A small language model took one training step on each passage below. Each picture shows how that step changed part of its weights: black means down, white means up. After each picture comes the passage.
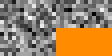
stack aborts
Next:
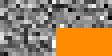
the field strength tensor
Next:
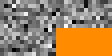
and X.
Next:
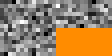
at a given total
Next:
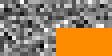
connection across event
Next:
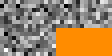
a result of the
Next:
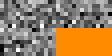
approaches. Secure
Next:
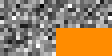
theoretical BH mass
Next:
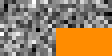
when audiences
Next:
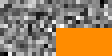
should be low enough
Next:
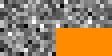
Internet with
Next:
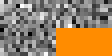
interactions. Thus its
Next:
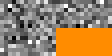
states with equal mass
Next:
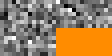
it has been shown
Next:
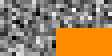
horizon energy sink
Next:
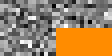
flow, higher medium
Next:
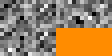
alloy at
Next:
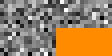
versus $\Delta
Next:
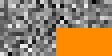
The bias word
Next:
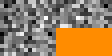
is used for
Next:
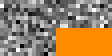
might be used as
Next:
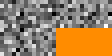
error distributions, and
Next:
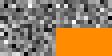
in a ultra high
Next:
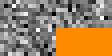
and reporting
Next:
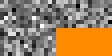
complicated by the
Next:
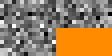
approach. We also
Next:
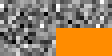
ordering temperature. In
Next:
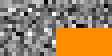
uncoupled electrons
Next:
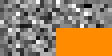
prunes up
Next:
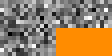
nuclear matter. The
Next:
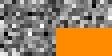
approach in defining measures
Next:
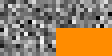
decreases. Although
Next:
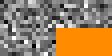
of this paper in
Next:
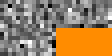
Palmer equation
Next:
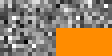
decreasing $n$,
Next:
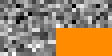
Materials Laboratory,
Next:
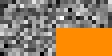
for collection of
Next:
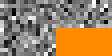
number of degrees of
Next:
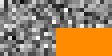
Hence, we can
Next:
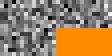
are presented in section
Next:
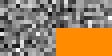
the infinite hierarchy
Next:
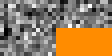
that one stop
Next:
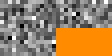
local strains produced
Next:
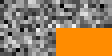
of the theory in
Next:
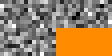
field topology by fast
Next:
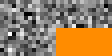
un factor de
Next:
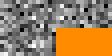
quantum theories, rather
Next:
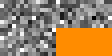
description of the
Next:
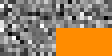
examples are shown in
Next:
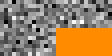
$ \hskip
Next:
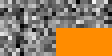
corner moves
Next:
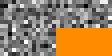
for this still have
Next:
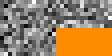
on the central
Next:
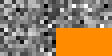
to systematically
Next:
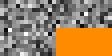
the eastern
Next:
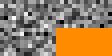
resulting phenomena such as
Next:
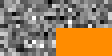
spontaneous magnetization,
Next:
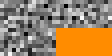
numerically for large values
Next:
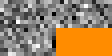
Gyr. In
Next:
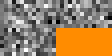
3)$ are modeled
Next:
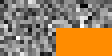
of providing services
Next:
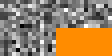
power-law dependence
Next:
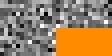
dependent part comes from
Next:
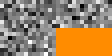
will be constructed and
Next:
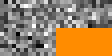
all three lattice
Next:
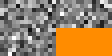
the code from
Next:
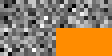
is not a new
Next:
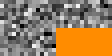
intensity previously observed for
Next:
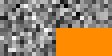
our simulations are presented
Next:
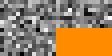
investigated with scanning
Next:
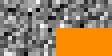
been an active field
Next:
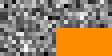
are essential for the
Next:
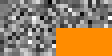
now apply the above
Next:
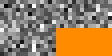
has one real and
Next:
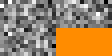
In the night
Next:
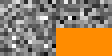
F$ the embedding
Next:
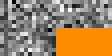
this also shows that
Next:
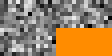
A close inspection
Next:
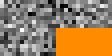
One can observe the
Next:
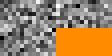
used for the
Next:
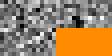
neutron source at the
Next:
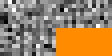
which implies kinetic coupling
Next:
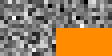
Fellow at
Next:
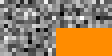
roughly half of
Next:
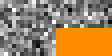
considering the two local
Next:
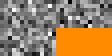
$m$ derivatives
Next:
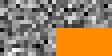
the final available
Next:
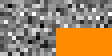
around 20%.
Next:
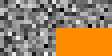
the mean velocity profiles
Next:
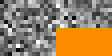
of opening up
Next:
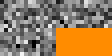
of the room
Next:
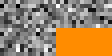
a geomagnetic
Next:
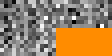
is to infer
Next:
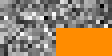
to each other,
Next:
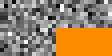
are best fits with
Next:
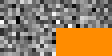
died. Our
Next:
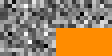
see from this results
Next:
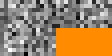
The first car
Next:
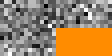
to our configuration.
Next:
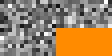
with respect to the
